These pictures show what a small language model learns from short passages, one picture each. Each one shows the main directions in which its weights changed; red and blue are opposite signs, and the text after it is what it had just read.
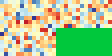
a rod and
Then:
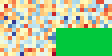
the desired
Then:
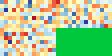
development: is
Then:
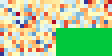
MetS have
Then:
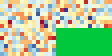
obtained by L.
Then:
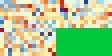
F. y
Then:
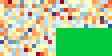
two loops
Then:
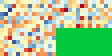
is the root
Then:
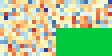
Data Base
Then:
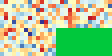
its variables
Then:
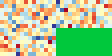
paper, we
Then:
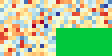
with a basic
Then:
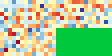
boundary conditions.
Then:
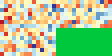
e aos
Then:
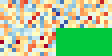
of a particular solution
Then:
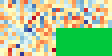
of our studies
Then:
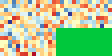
institution is
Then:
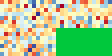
do crime em
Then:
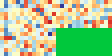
osteology is
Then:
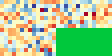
every clique
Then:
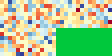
example for such
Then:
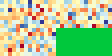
are the project
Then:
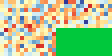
the system of
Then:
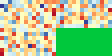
variance in Theorem
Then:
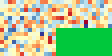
the need for
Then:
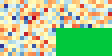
and worry
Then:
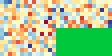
Cultural and
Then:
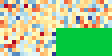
the wise
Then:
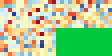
caused a
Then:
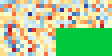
making the proof
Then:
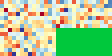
study varies
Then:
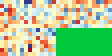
a spatial
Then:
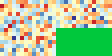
discuss basic
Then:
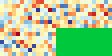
over or done
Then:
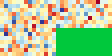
optimal time
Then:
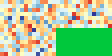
the approximation
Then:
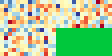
but this time we
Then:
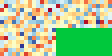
nader te
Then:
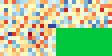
result, there
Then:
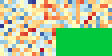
of each portion
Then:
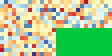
and noted that
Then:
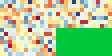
during their
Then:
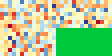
\equiv 1
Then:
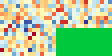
consists of
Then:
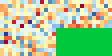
is {\bf
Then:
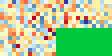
of the two
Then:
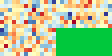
on firm
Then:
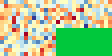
for korte
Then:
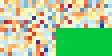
variety of
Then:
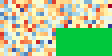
Note that,
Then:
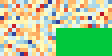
and active in
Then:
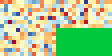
funded by:
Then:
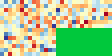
though it
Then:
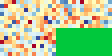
better. The
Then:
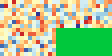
de design e
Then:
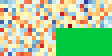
category was
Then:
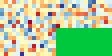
debt on
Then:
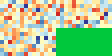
for the user
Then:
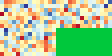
is uniform
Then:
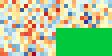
and for any
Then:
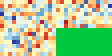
given any partition
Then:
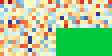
Table 6:
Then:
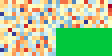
that system and the
